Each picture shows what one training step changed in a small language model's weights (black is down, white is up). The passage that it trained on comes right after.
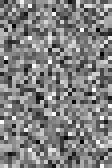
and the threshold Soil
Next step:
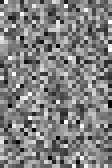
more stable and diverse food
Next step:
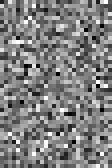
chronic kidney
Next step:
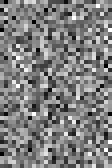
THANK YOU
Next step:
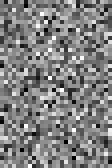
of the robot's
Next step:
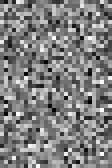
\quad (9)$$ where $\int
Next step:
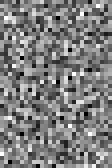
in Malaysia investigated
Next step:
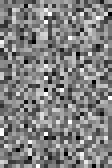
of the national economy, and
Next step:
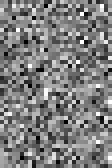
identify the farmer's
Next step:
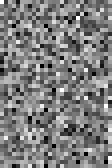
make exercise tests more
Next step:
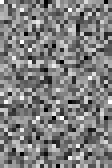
in the reform process. 5.
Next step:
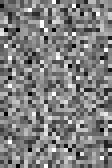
fourth item, which
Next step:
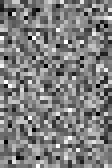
adult class (Figure 2). The
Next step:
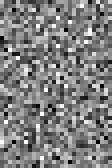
Table S1. Details
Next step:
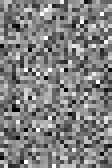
on the retention and performance of
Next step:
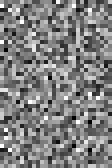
that you can use with your
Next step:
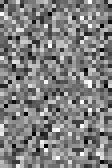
1.6 GHz. They
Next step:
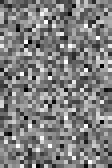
of migration of the
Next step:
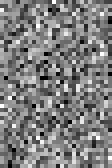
an osteoprotective
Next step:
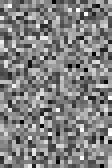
to repair, service, or
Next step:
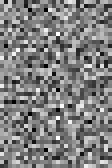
respectively Fig. 5. Effect
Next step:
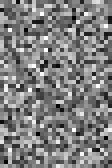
to transparently change the
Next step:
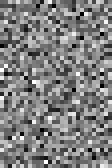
affecting the metal
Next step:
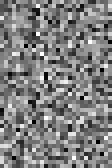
Computer Society Conference
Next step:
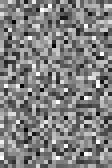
and financial support to this
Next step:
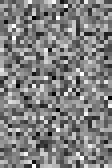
the diverse ideological
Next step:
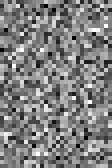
the price per unit of time
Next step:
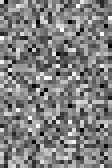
right-hand side of
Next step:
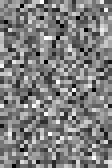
short-form video consumption
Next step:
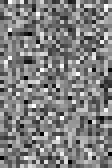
performance according to the patterns
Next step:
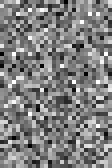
understanding pre-elective
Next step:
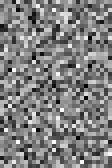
The equipment that was used for
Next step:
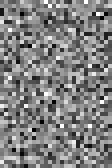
replace the traditional
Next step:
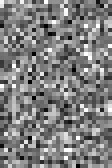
Natalia Adoe
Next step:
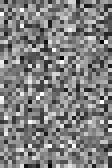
is the better option for the analysis
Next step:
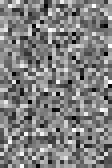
concavo convex
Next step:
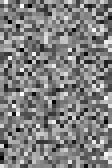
that extracts the information.
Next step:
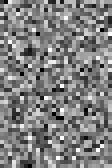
discrimination cannot be
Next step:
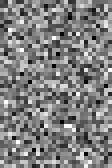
view of the simulation created in
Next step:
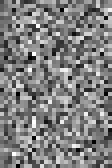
25: Angular error
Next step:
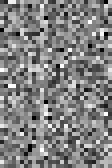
issues related to marketing. The
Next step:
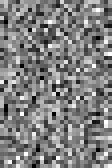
[8]. Darvishi
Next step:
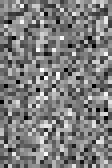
of diseases and easing of
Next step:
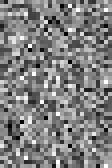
*EDDL* and
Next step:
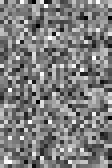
execution proceeds with
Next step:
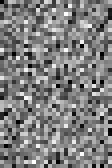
requested, - current amount
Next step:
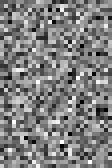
the forging's taper
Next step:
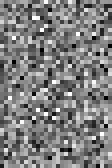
Nature" ¿Por
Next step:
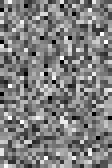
several benefits over other
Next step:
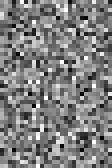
inference speed (<30
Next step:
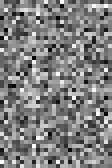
temperature rises of 19° is
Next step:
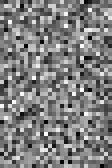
f u} du \quad
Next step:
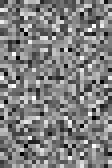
study period, spectrum of
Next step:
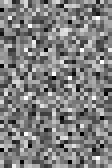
with Klebsiella
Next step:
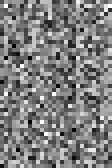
As reported by the *European
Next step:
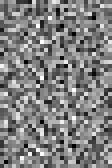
study of interfacial
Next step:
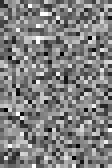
Score of 3 and above;
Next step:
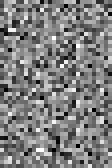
presentation of an academic paper
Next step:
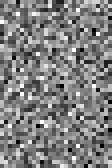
a clearer picture
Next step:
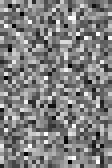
Antenna by Means of
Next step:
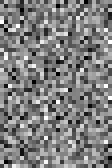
operation of variable number of
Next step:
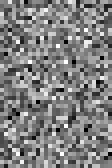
to get the crude
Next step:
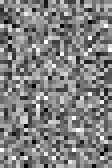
the above formula and
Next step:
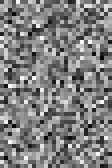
healthcare centres, various
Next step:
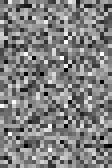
material into the defect site.
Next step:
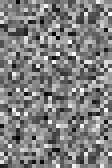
group post-operatively
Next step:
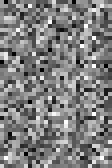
(dPCR; including digital
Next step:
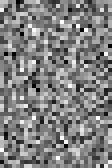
a nuclear family has
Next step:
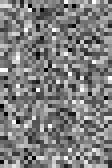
Litvak A. M,
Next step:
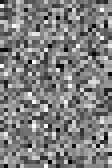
texture of the result
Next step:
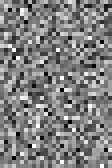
from 2015. Education systems
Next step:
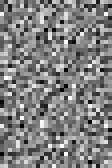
as compared to the findings by
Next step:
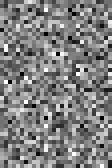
treated pulmonary
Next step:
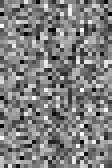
enforcement officers but
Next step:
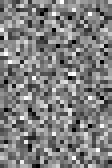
- Hodneland K,
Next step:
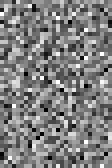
in the motivational factors
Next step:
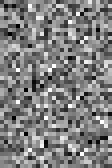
Setting expectations and
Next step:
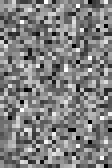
carried out in hotels into
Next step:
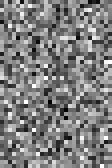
FDRE Constitution.
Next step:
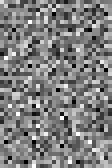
AMEP curriculum
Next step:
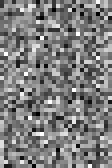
patient was a 7 years old
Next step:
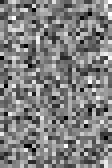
health programs and ensuring that
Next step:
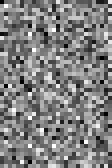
joined with two other research
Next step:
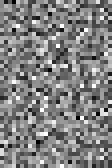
a function $f \in
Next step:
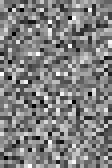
the biunivocal
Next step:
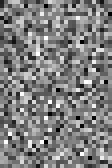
40.4 Average of
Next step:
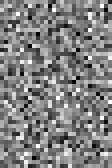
experiments STWIN was
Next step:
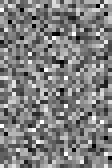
reading texts that are not
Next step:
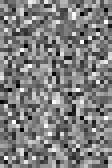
and colleagues 305
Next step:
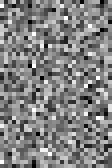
customizable personas,
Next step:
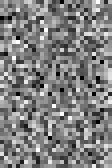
"We had invested
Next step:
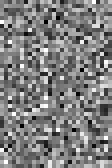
technical training. 25%
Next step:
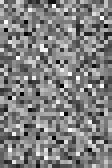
instead. Each
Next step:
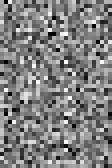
and application, highlighting
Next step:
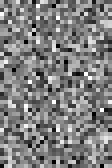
measures ANCOVAs were
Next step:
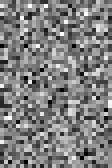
+ verb of utterance
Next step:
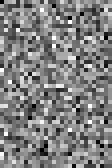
aimed to provide actionable
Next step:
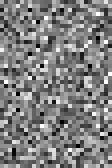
Step 5. Propose
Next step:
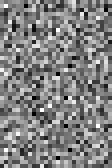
with different rates of Internet
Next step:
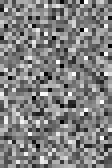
a result, in sensitive
